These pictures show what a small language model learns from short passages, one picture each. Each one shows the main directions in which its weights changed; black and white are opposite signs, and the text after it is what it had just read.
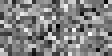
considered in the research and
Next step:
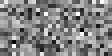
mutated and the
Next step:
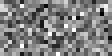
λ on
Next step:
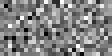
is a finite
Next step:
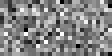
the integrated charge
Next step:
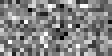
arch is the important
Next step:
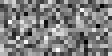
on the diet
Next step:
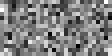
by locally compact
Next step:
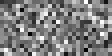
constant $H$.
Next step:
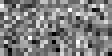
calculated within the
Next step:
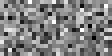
between the centres of
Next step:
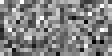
vertex. In this
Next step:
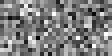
sources, for example
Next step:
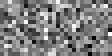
Here, one has
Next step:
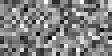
electrons are shown in
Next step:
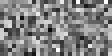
side of the
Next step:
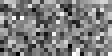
concerns for
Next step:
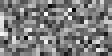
Table 8.
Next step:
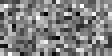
next section, when
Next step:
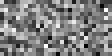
back pressure during
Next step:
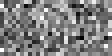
study the effect of some
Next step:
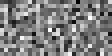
to find a way to
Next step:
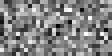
the case of a
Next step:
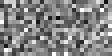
can be obviously
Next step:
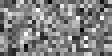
more frequently to
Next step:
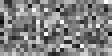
the linear case of
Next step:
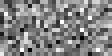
the initial state and the
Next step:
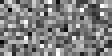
cross entropy
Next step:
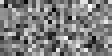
of the employer.
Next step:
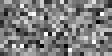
m$, one finds
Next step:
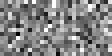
of the cavity
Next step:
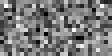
\EEQ where
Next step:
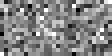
metric space, that
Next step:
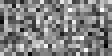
can be explained
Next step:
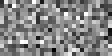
is a key component
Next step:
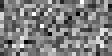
The system under consideration
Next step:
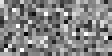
higher fluence of
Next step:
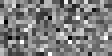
must be retained and
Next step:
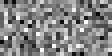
from interaction with
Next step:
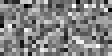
implementation of this
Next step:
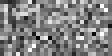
to express their
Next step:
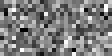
selected as samples
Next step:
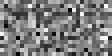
collection, or
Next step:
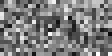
geometry file
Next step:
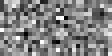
in the next
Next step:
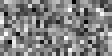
the DQC network
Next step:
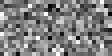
That is, if
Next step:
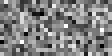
breast, and
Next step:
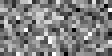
needs to contain for
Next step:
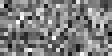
finite ADM
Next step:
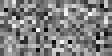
existing mapping
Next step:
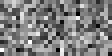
emission distribution of the
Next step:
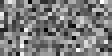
between the system parameters,
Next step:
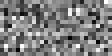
wave nodes
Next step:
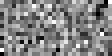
of neutron
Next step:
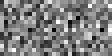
under the optimal
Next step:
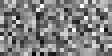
densities at two
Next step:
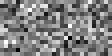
reconnection follows
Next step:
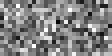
time, unique
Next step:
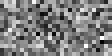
becomes very
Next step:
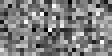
also sheds
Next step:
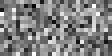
aims for the
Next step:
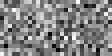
level of personal
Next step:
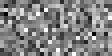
interrelated sets
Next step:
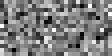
that ISIC
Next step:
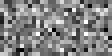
the smallness of
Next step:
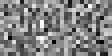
and improve their
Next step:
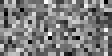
be responsible or
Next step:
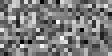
in their orbits
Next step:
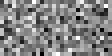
is used to analyze
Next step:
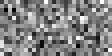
block- chain
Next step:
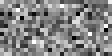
# Configure
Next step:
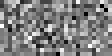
results for each of the
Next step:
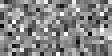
coupling that can support
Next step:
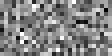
of the flow
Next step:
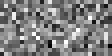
$k$ must
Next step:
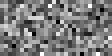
(3) of the
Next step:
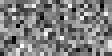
searches for
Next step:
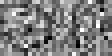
we add to this
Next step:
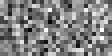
dependence, this
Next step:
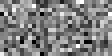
single PNZ
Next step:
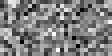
for the vector
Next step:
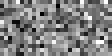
- \frac{c
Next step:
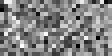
concludes with a
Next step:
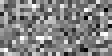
of even $p$,
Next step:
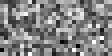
to save the
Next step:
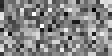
The expression is
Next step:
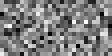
baking in a
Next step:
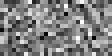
need to usher in
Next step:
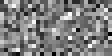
intake or could
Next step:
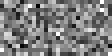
state, the present
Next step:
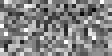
phase transition are
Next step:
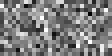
study the past,
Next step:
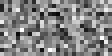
Recently, the
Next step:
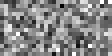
compounds with the
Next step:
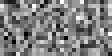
with rich dynamical
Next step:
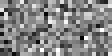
and Evolution}
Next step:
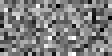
interactions, or
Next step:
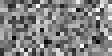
exact length.
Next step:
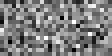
can influence
